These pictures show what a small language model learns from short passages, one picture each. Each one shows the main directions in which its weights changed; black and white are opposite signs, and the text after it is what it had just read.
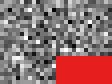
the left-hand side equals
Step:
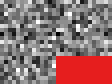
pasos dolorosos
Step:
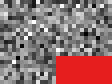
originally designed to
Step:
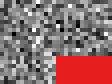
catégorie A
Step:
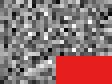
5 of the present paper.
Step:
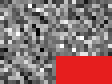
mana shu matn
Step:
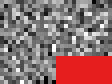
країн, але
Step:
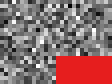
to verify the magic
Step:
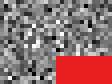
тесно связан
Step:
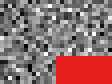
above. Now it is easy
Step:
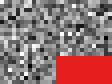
expand the weakly nonlinear analysis
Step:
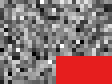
ser admitido.
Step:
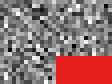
national des barreaux
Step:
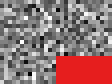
a proof. In the
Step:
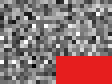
к значению этой
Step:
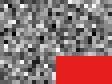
since we have $X$
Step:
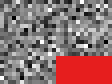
России на русском
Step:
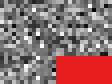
rozando el cuerpo
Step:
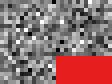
0$ such that for all
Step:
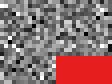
linear S-system, if
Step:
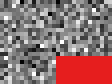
case of triangle free universal graph
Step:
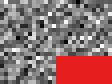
Dirac sequence we can find
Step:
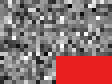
dunia politik
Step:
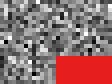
be clearly focused on the
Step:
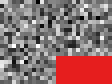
realizar os testes com
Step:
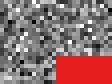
consistent for the different vertices
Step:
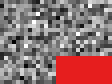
reflexões teóricas
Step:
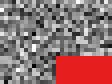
D_A]$ follows and
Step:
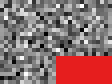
Much work followed in
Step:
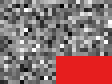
and $\varepsilon_{1}$
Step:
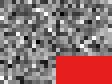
de aproximadamente
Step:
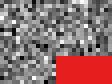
continues towards
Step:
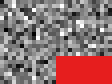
operacional y causar
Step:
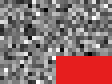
10 % Source :
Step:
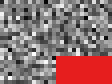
no. 1 (March
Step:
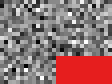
lisoniy birliklar
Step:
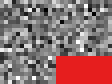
from 282 hours of
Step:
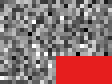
advantage of being
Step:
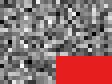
two. In this version the
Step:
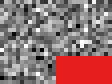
de citocinas
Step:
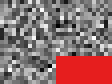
in order to get good
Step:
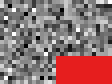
steady state and if
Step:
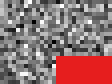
or in other words the unique
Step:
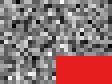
diagonal group: \[ H =
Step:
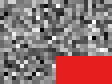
condução da consulta
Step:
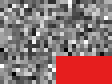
$X^s$ and
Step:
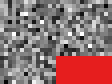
coloca en escena
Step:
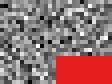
saúde pública, no
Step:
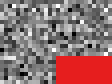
and equating first order coefficients
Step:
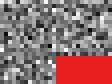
mumkin. Tuproq
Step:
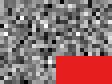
[citado 22 set
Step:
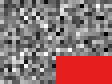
hanging chain is
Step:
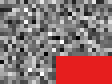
le savoir,
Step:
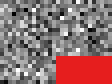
sociétale des
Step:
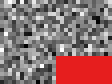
iteration number plays the role
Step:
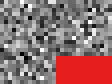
of $Q$ does not
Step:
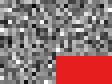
a one-to-one
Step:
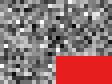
$X$ so that
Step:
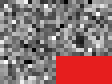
дитиною в
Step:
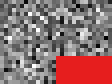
a nadir constraint
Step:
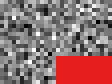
26 апрелида
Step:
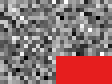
strength, wellness,
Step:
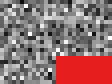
$F$ and let
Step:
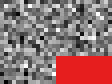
годы в стране
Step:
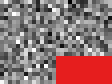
\to \ker f
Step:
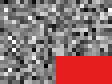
need for the rest of the
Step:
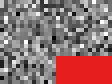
qaratiladi. Bu
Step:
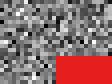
] $, we define the time
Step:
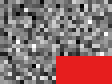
Teórico •
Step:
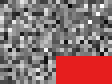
анкетных данных
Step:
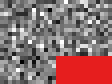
little more precise
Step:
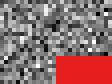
и на пересекающих
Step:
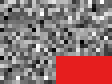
type $C_l$,
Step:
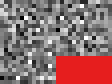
fastest possible within the
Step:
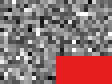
$\calv $ munis
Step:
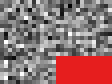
adopt the partial ordering
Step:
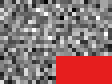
de Gruyter
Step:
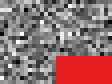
an integral and summing
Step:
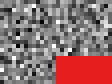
a subgroup by Atlas
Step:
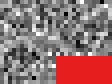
these types of networks.
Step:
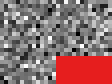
// Советы
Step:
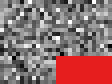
in the disc algebra such
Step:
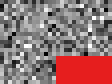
notation and result. Let
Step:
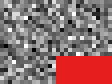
via policy gradient,''
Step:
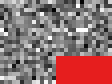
is arc-symmetric
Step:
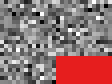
g \log n)
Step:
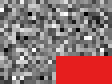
there exists a sequence $\bo
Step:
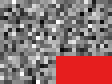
$q_m \geq
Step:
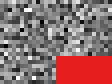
$\chi(\epsilon)$, so
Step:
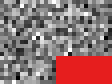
partitions of the interval by
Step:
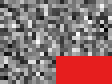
BARAN J.
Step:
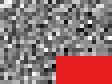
absolute values of the
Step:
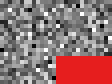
the trigonometric
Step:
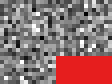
e padrões.
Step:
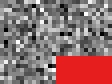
a word has three or more
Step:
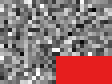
mental (the relations between
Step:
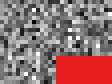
of more general and precise
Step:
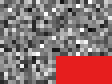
the normalised eigenfunctions corresponding
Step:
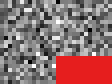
in the economy of the
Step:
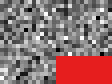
the logit link for the
